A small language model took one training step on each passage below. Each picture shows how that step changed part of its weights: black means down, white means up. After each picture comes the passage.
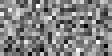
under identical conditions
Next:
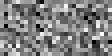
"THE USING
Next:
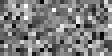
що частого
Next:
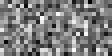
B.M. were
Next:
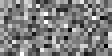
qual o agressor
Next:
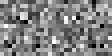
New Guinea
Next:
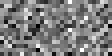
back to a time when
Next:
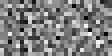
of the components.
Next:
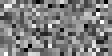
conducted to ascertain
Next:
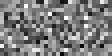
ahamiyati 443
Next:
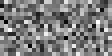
IoT devices for
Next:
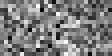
bilan o'zaro
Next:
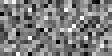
нові дані про
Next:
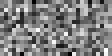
films // Journal of
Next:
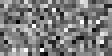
the design aspect and concept
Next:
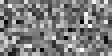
in them has the form
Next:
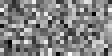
city of West
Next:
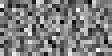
and necrotic
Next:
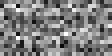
mechanics.) -
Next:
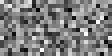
and Sem-edx
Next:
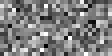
a direct link with space
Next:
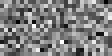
the strategic significance of
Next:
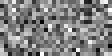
taxa united only
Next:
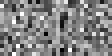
thrive in various
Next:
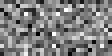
su implementación y
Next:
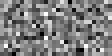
new area of their
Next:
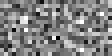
i analiza promene
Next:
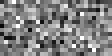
places is the task
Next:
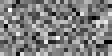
CFD References
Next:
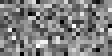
integrative approach are
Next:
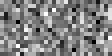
disease severity at presentation
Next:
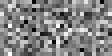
Audience -
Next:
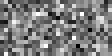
*that* can
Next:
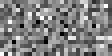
^a Yellow
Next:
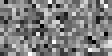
= mesostructured
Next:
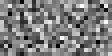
of Dalit
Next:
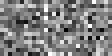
melding van de
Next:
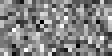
number of procedures required to
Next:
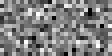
perempuan di
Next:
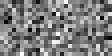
have examined a
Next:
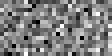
a terra, a
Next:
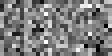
shows some properties during the
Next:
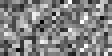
adults between 17 to
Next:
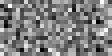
is suitable only for the
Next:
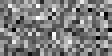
o'sishiga olib
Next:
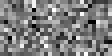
auch für die
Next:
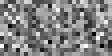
e da sociedade em
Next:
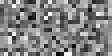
continuada dos profissionais que
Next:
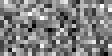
behavioral characteristic*”
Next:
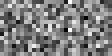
to the surface.
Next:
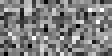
Journal of Innovation,
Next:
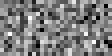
ages of 18 and
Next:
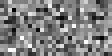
College &
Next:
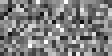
European cranberry
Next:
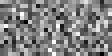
RC13 Meda
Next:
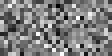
to this article can be
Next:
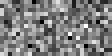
are well selected.
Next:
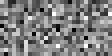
Establishment of
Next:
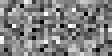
feminism are
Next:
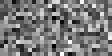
in ihrer
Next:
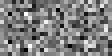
a model of the key
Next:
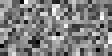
society that desires growth
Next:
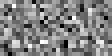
maps, two
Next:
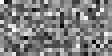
variable X_{it}
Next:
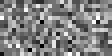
bun simț
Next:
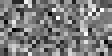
and intensity of adoption
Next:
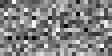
high dispersion of
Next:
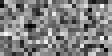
ao descuido como
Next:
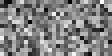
e il 1°
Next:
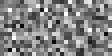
tomonidan bolaning kasallik
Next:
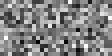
to four weeks of
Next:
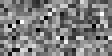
significant analgesic activity
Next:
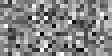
nusxa asosida
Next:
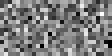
previous diagnoses, and
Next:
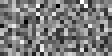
and anticancer
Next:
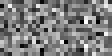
allows the classification of
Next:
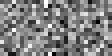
are easy to add
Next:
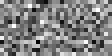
que a amostra
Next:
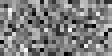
mengembangkan ilmu
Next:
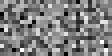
of retinal
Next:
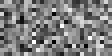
factors like age,
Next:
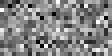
T. XVII
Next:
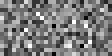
once. In Table
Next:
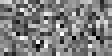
R., Gloor
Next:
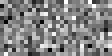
will not be adequately
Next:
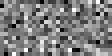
shown in equation
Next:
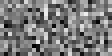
are coming from political
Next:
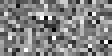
çekilerek bir
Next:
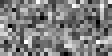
Beijing within two
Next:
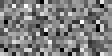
represivo sin ser
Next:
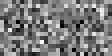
importance of establishing
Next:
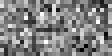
no necesita un
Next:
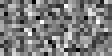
and Technology, 2022
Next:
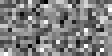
voor de methode van
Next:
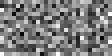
EEA European
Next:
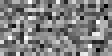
IN BULK AND
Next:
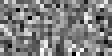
renewal or the
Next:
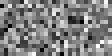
that the results of comparison
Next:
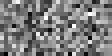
ці підходи
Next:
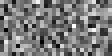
це може
